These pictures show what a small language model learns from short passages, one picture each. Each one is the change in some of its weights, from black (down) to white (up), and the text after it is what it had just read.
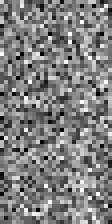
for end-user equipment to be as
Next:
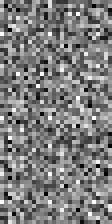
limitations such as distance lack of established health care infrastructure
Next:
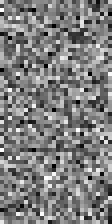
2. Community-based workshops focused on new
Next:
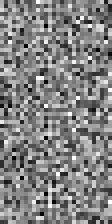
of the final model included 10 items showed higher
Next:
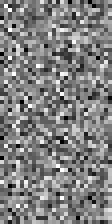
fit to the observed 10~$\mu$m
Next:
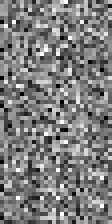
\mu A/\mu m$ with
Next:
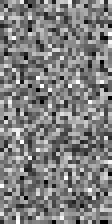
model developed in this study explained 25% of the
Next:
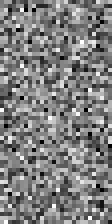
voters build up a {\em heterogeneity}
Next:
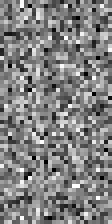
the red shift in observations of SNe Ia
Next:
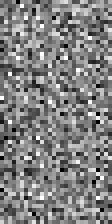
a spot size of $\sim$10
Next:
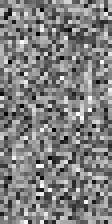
used in a limited way to Creative
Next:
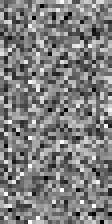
surrounding conditions of the task (e.g.
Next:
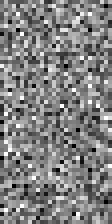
a single GeForce GTX 1080
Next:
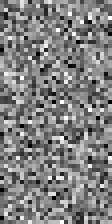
regulator IC, which converts the 12V
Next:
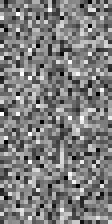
enhance precision and reliability during operation. Although
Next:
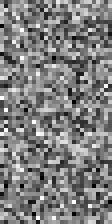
also hold for the other two cases: for
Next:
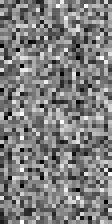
guidelines for a tolerable daily
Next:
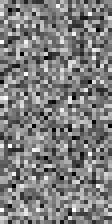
Totvar have useable properties as an
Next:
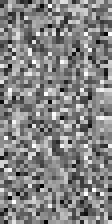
with scalarised multi-objective cost is given
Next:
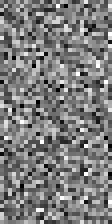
proposed. In the context of cognitive radios,
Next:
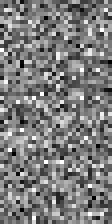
region would be damped by viscous
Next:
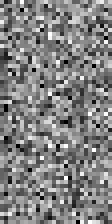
the old stage, after the downlink traffic demand
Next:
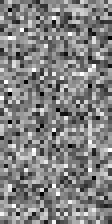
flows in Belgium WP4:
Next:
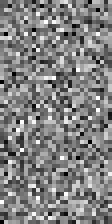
$N$). At low frequencies our results are
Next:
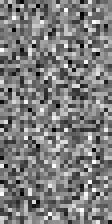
A caveat is worth noting. We
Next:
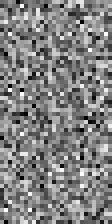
a period of : One Year <input
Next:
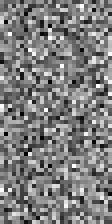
liquidity services to more Nigerians.*
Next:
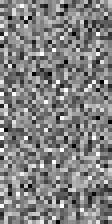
this research is the anti-poverty framework
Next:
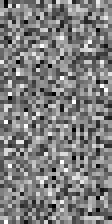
generally assume that the incoming gas is
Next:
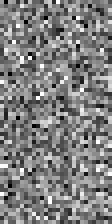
decoding its own packet, treats the
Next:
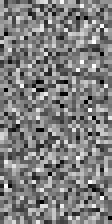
of approximately 0.5 eV are present. These
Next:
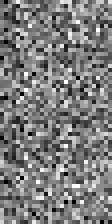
into the physical model. The sampling rate of the
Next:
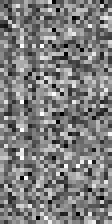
Moreover, the recent discovery of some anomalous
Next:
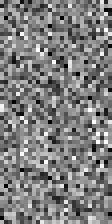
with new texts. Next experiment has been
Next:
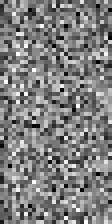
an obstacle to the development of this
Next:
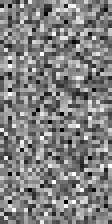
JM, VK & DO performed the
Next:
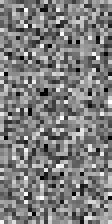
Nature and the Realism of Social
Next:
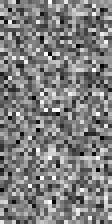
17 shows a similar exponential dependence. For example,
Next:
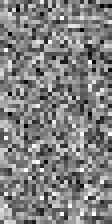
containing 25% Y, Figure 3). Three
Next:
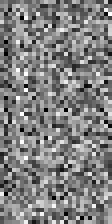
An additional suggested mechanism of action for the novel
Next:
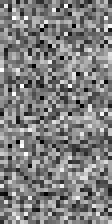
a supervised ML framework for CVD classification using
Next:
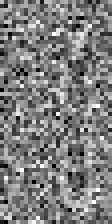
could have implications for fish populations around
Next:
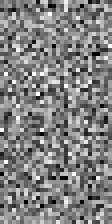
subsequently, abandoned due to poor
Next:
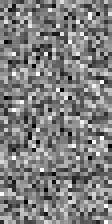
rot fungi regarded as one of the
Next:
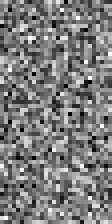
Centre for Astroparticle Physics,
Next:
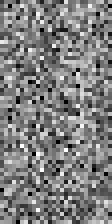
Francesca di Pietro
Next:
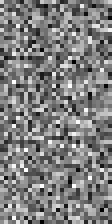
Life, New Possibilities in
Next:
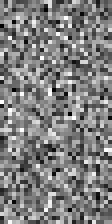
weight requirement, which guarantees similar melting temperatures
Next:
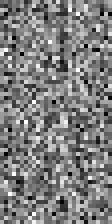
number of training sequences are required, and the
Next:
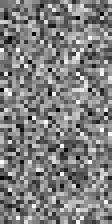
dynamics. After ``unlocking'' the
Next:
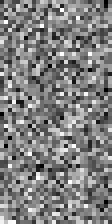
guaiacol, 3m MABTS
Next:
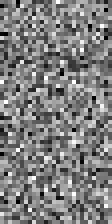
a quench. We will focus here on
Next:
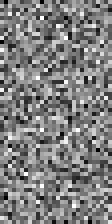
optimal results. It enhances the control system along
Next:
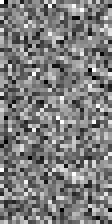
or aims. The university science manager
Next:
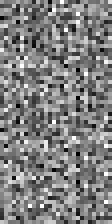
{\bibfnamefont {A.~I.}\ \bibnamefont
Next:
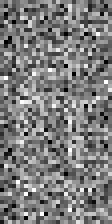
difficulties, as the interaction energy of electron with
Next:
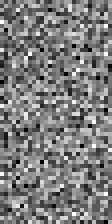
experts. Finally, to facilitate the collection of
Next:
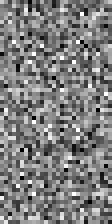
task in the Jupyter Notebook:
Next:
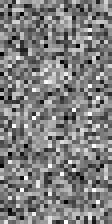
limit. The integrand is the diagonal part of
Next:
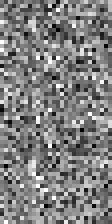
strategy. The 2nd ambassador
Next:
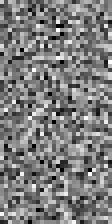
to capture founder queens and workers
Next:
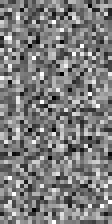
that this constitutional procedure has not been given
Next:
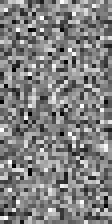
expression for the luminosity distance, $\ml$, is
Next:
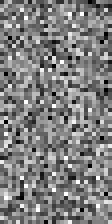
Enugu Metropolis, and
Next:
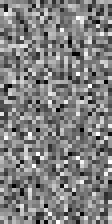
had twenty or more individuals. While some
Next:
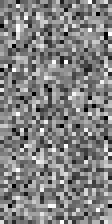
annihilation cross-section is enhanced by a
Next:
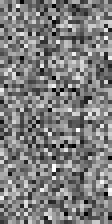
Change Actions How to Promote
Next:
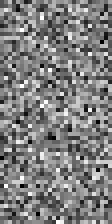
system and bath, respectively. The total eigenvector
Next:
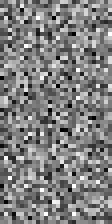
the two parameters $\alpha$ and $\gamma$,
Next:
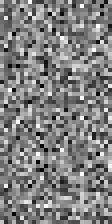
use the available tools to prioritize the
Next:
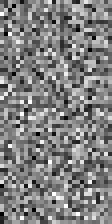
composably expressed. One of the primary
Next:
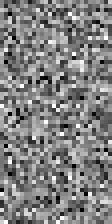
of evidence can be obtained, e.g.,
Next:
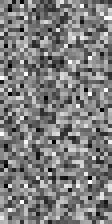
as False Negatives. Moreover,
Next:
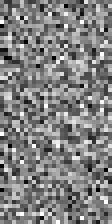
for other VQAH phases such as the phases
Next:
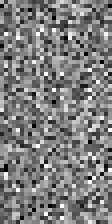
to develop four to six blockchain-based
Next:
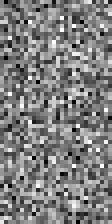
other words, the membership profiles of the network
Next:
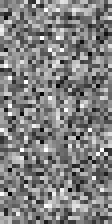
is related to the method called ``Method II''
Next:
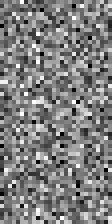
search to the original two-locus model in
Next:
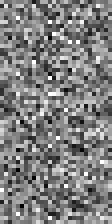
(2025). The implications of Nel
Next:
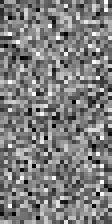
The Hamiltonian of vibrating single level quantum
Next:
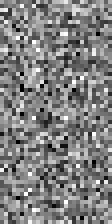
is the Förster distance and
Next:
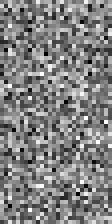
review of the existing literature highlights the important function of
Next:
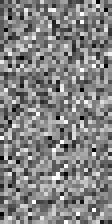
The chiral charge associated with a Weyl node is
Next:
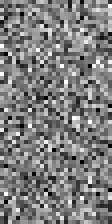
grades at the post test ensures that AL
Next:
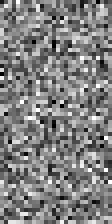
over-damped dynamics of the electric and
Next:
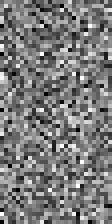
in Subsec. 1 in Sect.
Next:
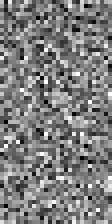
understand. If we think about conversations or
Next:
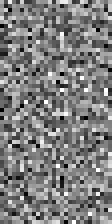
found to increase the cost of living (Mean =
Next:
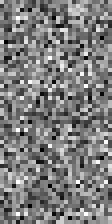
to be designated and accredited according to
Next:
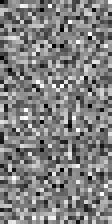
code: The temperature data can be freely
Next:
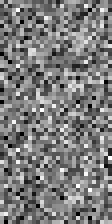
reaction to a situation involving a specific victim.
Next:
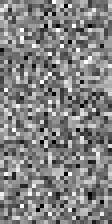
of 3D-woven sandwich
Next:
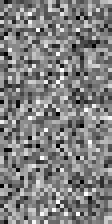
double bond could potentially be a liability in the
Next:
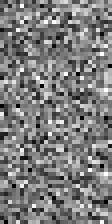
$T_R$, translates into the lower
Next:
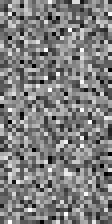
Responsible Research Assessment*
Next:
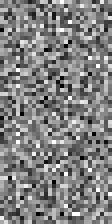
of are ordinary projective measurements. We
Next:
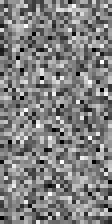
beams used to address ions are focused to a diameter
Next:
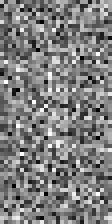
to my constant struggle of hiding behind
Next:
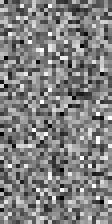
time; however, off-line stops reduce
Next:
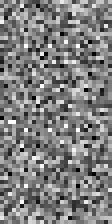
in the spirit of putting an upper
